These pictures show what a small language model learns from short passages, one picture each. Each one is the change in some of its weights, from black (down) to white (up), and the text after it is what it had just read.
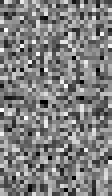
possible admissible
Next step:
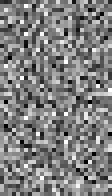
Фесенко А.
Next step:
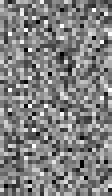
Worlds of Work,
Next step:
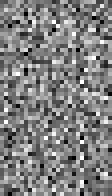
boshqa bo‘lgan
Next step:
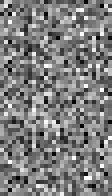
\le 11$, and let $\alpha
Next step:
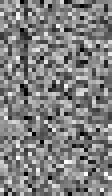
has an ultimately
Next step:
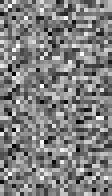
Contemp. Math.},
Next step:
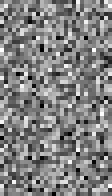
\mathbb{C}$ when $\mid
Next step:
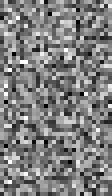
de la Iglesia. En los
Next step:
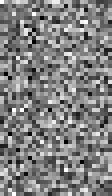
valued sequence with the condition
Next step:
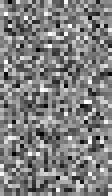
that the fibre of $c$
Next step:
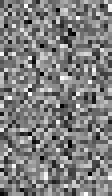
his. Note also that
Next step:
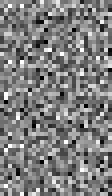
Таким образом,
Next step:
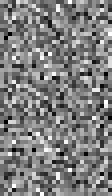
explaining and explaining the
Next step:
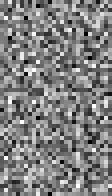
ettirishga katta
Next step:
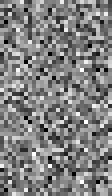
is the Hochschild
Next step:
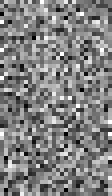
Lemma \ref{Phi and r}.
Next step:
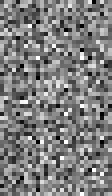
on the one point set $V_u
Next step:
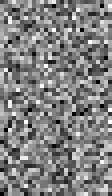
Producers Network at the
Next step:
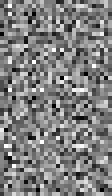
the same vertex more than
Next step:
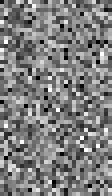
the theorem.\ By Case
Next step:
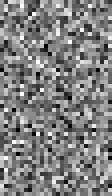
totale a V.I.
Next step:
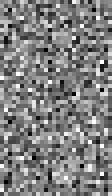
para possibilitar uma
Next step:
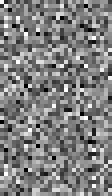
profesional guru
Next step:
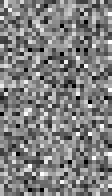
$f\in \mathcal{B}
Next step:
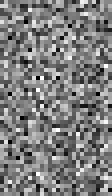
U shar shaklida.
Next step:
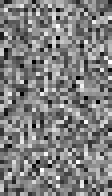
доводы и, что
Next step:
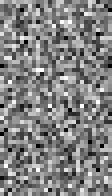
de hojarasca de
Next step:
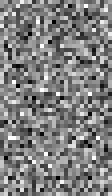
take the convention $$
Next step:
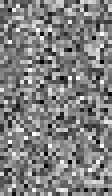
sari yetaklaydi.
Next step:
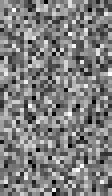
пацієнтів з Long
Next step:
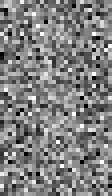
\in {I \choose
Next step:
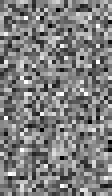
conditions on the model parameters that
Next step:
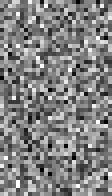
Widyatama. -
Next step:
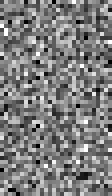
fa\c con directe pour
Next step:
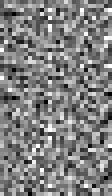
(finite or infinite)
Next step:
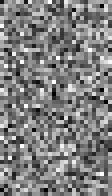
com a participação de
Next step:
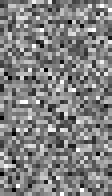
on such intervals will be given by
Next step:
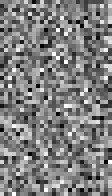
Isolating the coefficients
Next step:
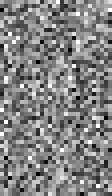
de fumar, ambas
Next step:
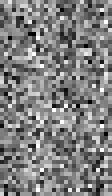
fashion. We show in this
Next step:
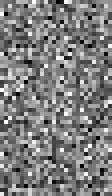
for the chloride case, the
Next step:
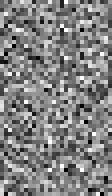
be a cover of $Y$ such
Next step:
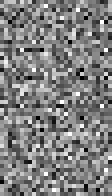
(see \cite{AR}, p.
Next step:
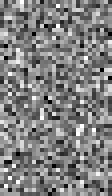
вскрытия такого
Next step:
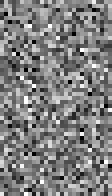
convex sets must all be
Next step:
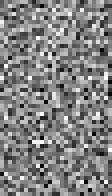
*Two targets,
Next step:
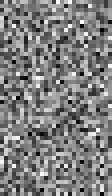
this case, both the $u$
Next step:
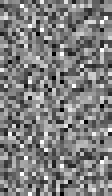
(\ref{eq2}). This gives
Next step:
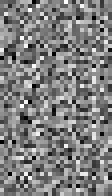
bipartite graph. Note that
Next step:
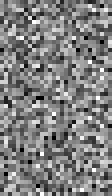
cette réforme ne
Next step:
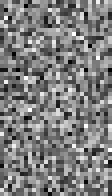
узун бўлса,
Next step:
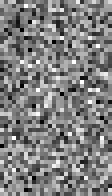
any equivariant structure.
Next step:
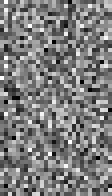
Psicología y
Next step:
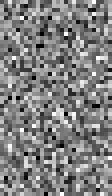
pengertian yang sangat
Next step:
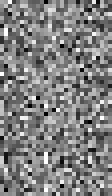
\in \Omega$. We take
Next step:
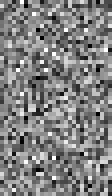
опорного пристрою
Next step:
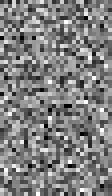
in $T$ and they are from
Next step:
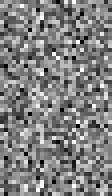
$\Comtwo$ is an
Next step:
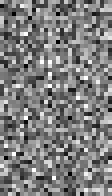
viewed as a {\it
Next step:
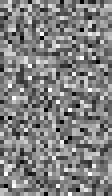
neuron in every layer.
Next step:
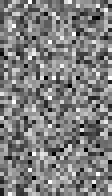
A., Yulinda, S.,
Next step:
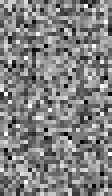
quaternionic structure, at
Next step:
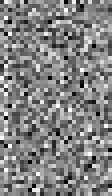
un terzo, una forma
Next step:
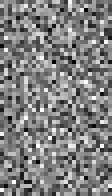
Russian]. 7.
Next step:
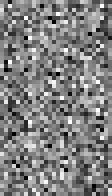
adaptive behavior of
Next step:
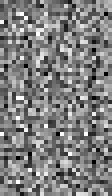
MPC branches.
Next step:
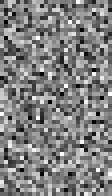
der Mathematischen
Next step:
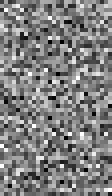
by implementing it to solve
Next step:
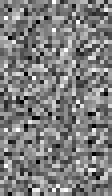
Koshta Kabralni
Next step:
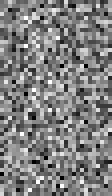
general methods on manifolds is
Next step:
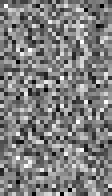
were first published
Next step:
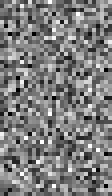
l'EVA montrent
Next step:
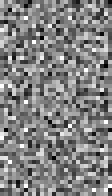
van registratietaken
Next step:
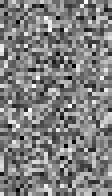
consider a few important
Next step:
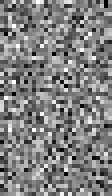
grant from the Fletcher
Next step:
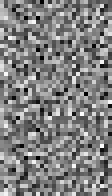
relativamente elevata; ma
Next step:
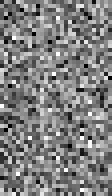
which occur in the product
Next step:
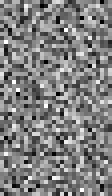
same as the claim that the
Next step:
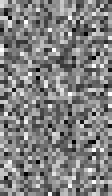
munosabatlar turli
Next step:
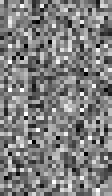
частью стратегии
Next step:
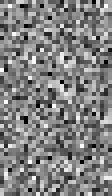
flor nada, bebo
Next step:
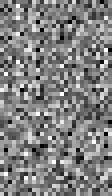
ega, chunki bu
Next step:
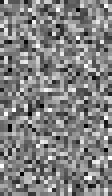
functions $\widetilde s_j$,
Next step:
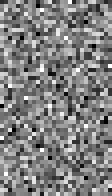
pra estar aqui no
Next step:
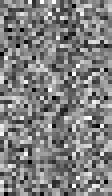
for MacD poly}.
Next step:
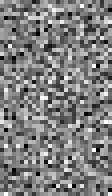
es fundamental que el
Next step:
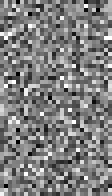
la forme d'une
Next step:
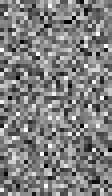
Theorem in Many Dimensions.}
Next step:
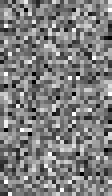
no Estado de São
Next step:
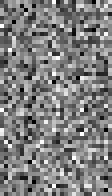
controllable to any
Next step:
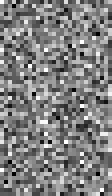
at the beginning and end of
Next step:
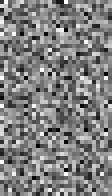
the algorithm in an
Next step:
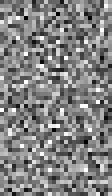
is the telegraph process (see
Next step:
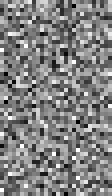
of PNP models.
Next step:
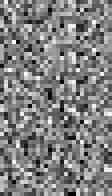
$ {\bf 2.} $ \widetilde g
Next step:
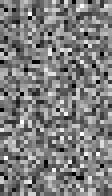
double the right-hand
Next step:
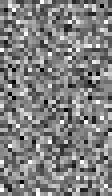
intrinsic importance,
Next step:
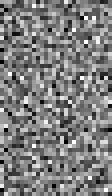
of computational complexity of the
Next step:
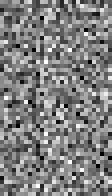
referred as the normal vector.
